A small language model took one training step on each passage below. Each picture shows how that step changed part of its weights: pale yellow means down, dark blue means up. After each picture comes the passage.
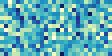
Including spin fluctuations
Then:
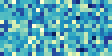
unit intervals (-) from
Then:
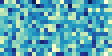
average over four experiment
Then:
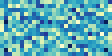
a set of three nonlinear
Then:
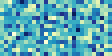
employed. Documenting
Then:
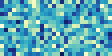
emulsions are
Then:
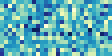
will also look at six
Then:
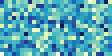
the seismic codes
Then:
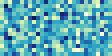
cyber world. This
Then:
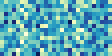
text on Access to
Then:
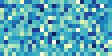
email, or app
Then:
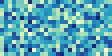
the concept currently under development
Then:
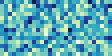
or when a part of
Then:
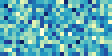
no longer stable. A
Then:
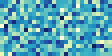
insulator, and
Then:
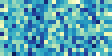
hand, the recent development
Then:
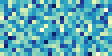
or chronic health
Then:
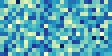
inserted and advanced from
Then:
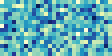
measure, but a higher
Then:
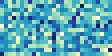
the spin-rotation
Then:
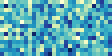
markets but also to
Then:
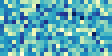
performance. Based on the
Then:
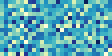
to the spatial coverage of
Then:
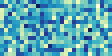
experimental more, particularly if
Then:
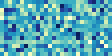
To provide a quantitative
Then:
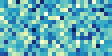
conductor and at around
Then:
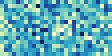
assembly is centered
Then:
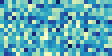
the major effect of
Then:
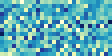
synthesizes this
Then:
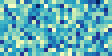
4 reveals that the
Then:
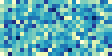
generation, able to
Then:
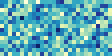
line). The almost
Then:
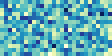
a number of advantages over
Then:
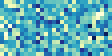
Hilbert space on
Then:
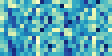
sound methodologies of
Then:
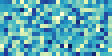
between circuit expressibility and
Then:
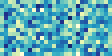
impact on the reduction of
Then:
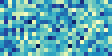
that the solitons
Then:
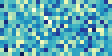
infers that some
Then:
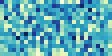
and women 18 years or
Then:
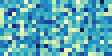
global filter, if such
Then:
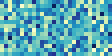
and harsh
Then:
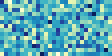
Numbering the individual
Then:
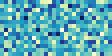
\times 2)$ domains
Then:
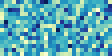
During application to the
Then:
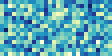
of the extrinsic
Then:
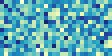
a prolific
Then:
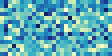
can be written as
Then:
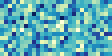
time, frequent
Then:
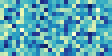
Department of Physics, University
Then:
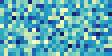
the nucleus and
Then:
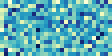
normal observer frame
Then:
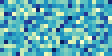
on the lithium
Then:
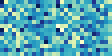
our results it is not
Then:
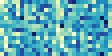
improved elliptic curve
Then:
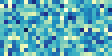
(and Fig.\
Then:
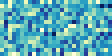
(c) equal
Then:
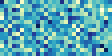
Nuclear Physics,
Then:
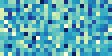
gas turbine's
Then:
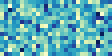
of Computer Science,
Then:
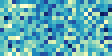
which can be operated
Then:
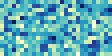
analysis in order to investigate
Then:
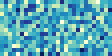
vaccinator for
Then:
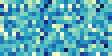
thinking , norms
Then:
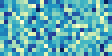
or what used to be
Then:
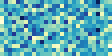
quality assessment involves analysis of
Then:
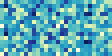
known masses at various known
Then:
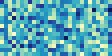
the ACIS-S
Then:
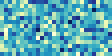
was to explore lake
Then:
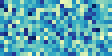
52 Nanyang
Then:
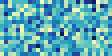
in length incur only
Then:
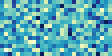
singlet right handed
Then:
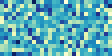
($D$) and the
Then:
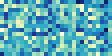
expressed through linear matrix inequality
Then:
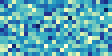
can be proven in
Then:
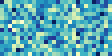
The latter is the only
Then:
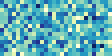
disk, then the
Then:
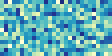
In addition to satisfying
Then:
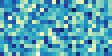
support an appropriate course of
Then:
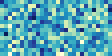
their two-point correlation
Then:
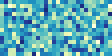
of the second-order
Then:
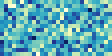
4.1 Table
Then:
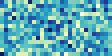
the right to be
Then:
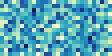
words, it is possible
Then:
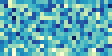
$\lambda$ of any
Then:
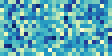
absence of adequate safety
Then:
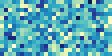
vision which could provide
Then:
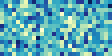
by ROE.
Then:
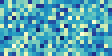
the UAV
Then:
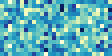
informative feature
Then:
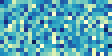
these occurrences can
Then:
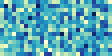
we obtain 16 messages
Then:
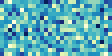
If they are not
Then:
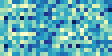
which is dispersed
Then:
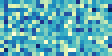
a controlled-Z operation
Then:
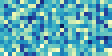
naturally different levels of efficiency
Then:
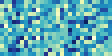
for accreditation
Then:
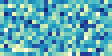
of the mechanisms responsible for
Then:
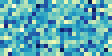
module, over a
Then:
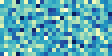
calibration and simulation.
